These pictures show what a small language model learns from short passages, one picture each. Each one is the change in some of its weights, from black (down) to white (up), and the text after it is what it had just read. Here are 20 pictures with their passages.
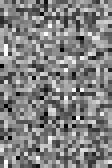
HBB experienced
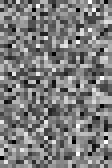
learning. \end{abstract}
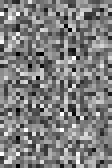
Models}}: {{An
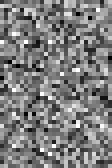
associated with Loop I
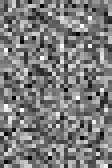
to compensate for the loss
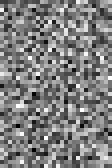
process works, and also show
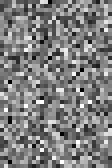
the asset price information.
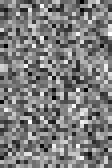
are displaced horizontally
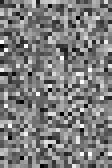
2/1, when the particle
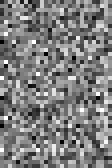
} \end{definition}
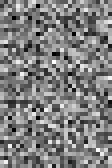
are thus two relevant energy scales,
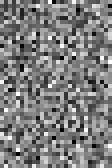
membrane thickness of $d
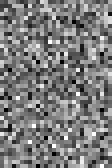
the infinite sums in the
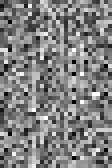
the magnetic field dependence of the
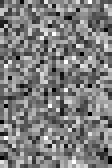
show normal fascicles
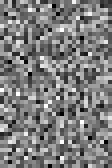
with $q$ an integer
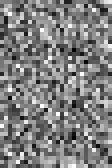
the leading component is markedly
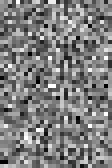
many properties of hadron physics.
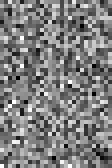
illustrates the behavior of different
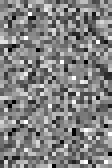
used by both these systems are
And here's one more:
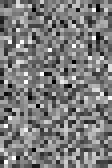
description of MHD flows
